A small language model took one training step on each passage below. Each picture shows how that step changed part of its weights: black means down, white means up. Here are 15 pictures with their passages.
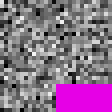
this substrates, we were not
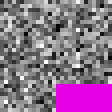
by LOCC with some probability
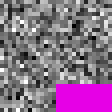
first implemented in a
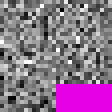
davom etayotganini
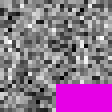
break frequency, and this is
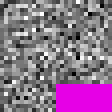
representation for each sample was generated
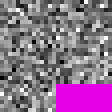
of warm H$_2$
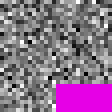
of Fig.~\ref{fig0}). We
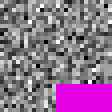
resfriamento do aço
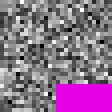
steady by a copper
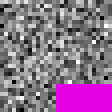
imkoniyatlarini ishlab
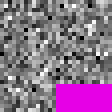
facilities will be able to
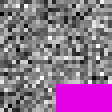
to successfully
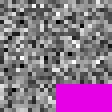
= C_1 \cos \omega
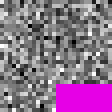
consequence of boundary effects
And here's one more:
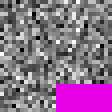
between the relatively flexible
